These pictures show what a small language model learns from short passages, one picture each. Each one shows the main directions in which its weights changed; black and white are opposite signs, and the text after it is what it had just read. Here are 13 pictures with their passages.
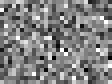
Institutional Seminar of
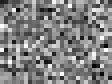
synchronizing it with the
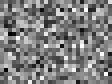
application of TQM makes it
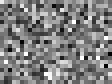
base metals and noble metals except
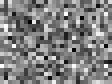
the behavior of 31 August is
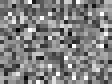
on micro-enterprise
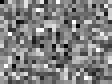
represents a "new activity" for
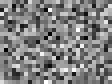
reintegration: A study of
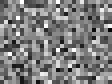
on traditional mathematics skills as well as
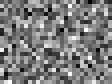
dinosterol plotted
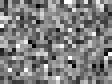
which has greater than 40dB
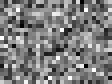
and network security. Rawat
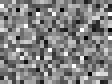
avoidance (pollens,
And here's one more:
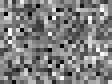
of non-union of fracture
